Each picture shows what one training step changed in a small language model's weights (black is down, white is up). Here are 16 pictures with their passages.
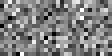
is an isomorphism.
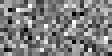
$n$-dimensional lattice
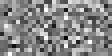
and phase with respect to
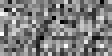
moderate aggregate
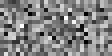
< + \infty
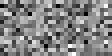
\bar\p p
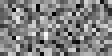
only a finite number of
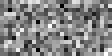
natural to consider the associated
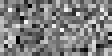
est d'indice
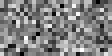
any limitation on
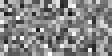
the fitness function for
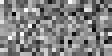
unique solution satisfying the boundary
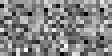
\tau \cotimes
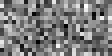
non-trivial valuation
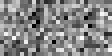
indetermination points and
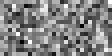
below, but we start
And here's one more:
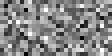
\coordinate (g)
